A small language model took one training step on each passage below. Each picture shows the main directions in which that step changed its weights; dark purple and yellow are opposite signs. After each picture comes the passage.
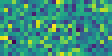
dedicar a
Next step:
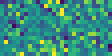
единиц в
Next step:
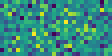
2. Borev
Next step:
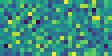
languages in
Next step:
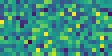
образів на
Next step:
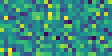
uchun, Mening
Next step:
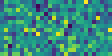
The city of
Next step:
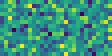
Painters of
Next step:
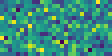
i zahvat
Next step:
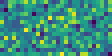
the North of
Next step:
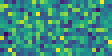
la Villa
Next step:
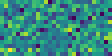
bir shoirning
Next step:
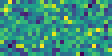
das Thema
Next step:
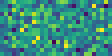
los datos
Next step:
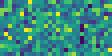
Mar López
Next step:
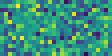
на вул.
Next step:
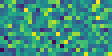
la opción de
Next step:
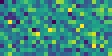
dentro del
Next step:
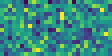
en prenant en
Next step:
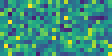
Sul, of
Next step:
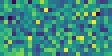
expresada en
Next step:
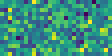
of pollinators
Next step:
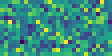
de apenas
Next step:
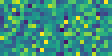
van egy
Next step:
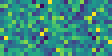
la tecnología
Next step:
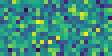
boshqa til
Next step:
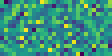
die die Region
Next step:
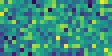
a deficiência
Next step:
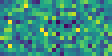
per trauma.
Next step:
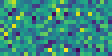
mit dem Kind
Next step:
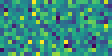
ilk bor
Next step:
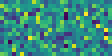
і з богом
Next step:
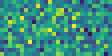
las familias
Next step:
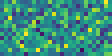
Técnico para
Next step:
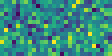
Hopper y
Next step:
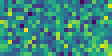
ne reçoit
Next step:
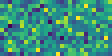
O Segredo
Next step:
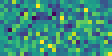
из положения:
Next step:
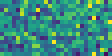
das necessidades de
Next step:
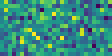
é necessariamente
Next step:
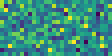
va dordan.
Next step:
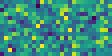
le capacità
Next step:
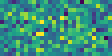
que se pueden
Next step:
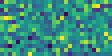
важный и
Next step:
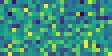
Bezug auf das
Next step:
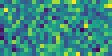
der Landtag
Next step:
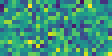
nos meses de
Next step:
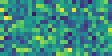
altında ilk
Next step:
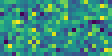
mai importante
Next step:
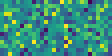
de Sistemas e
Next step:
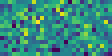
artikel van de
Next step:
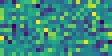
mal direcionada
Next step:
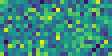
dari penulisan
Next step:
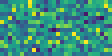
qual assegura os
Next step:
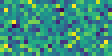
as três
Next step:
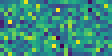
compilati con le
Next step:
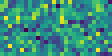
life of the
